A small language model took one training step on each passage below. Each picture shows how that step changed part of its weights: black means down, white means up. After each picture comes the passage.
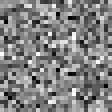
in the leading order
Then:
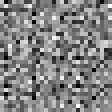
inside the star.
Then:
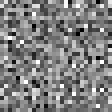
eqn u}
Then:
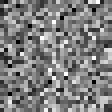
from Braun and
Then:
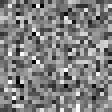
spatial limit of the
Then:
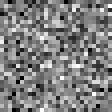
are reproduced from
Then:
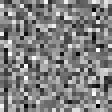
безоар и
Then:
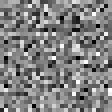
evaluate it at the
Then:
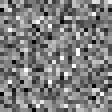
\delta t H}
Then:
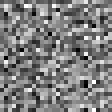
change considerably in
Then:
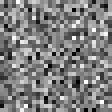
та друга
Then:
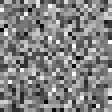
qilish bo'yicha
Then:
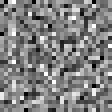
field between the plates
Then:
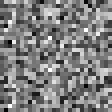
and all possible relevant
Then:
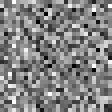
в умовах
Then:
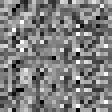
horizons of
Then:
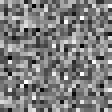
The degree of
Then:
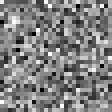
Previous models of
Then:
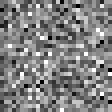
Rev. Lett.}
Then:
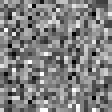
all strategies
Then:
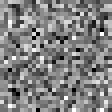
Entender esses
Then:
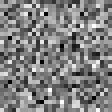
it is free of any
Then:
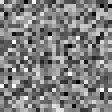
Section we describe the
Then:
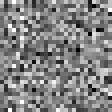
Wende, W.,
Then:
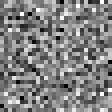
use forward selection
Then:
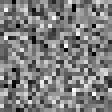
model fits did
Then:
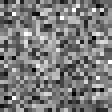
is more variable in
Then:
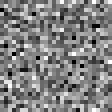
controller acting
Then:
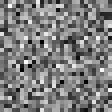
of this model. We
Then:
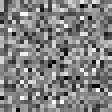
las metodologías
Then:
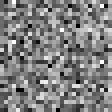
people, and
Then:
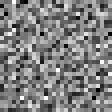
characteristics of its
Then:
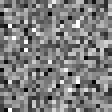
даражаси ва
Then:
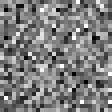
used below. Their
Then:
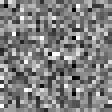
furthermore, that
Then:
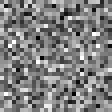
onde há a
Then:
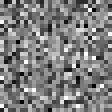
program of the
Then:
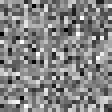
The construction of
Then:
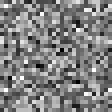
consider the proof of
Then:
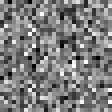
namely the one
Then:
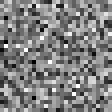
harmonics in
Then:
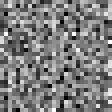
profile for velocity
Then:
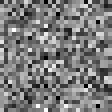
(b) are
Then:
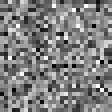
la comunidad,
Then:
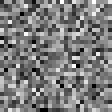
error, whil also
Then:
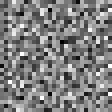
current density through the
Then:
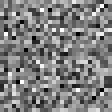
distributed iterative
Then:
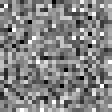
at Earth
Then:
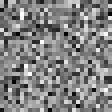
From this graph,
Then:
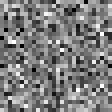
able to obtain a
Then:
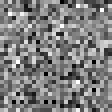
instituciones queda
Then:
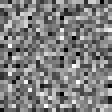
for $E_e
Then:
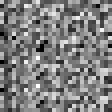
the formation of state
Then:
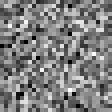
Such small values
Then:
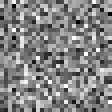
T. Chu,
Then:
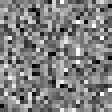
oldest institution
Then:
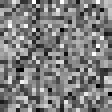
local minimum as
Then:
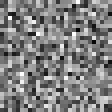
dentro del
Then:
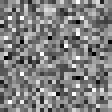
fragments. In
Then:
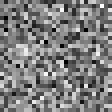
to CO as the
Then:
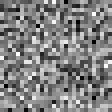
the arrival of
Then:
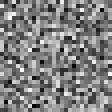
the role of the
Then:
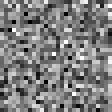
quarks and
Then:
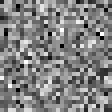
other measures in
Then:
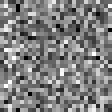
un effettivo
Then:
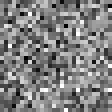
a homogeneous
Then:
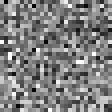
Due to positivity
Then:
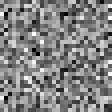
both the magnetic field
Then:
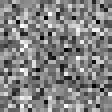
de vida Las
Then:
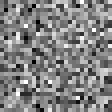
Biologik va iqtisodiy
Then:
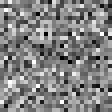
modo que eles
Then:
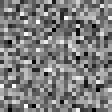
views all three
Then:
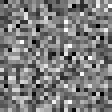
represented as well as
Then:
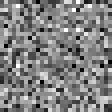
yoki unga
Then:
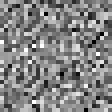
it was shown over the
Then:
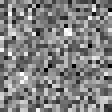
del Ciclo
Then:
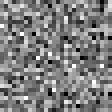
Pada tahap
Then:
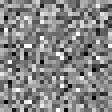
the center of the
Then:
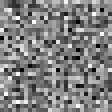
wordpress //
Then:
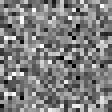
Option A:
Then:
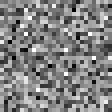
integrate Black
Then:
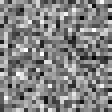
the PPT
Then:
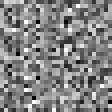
obtain the best approximation
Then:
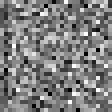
втрати не
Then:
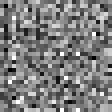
для каждой
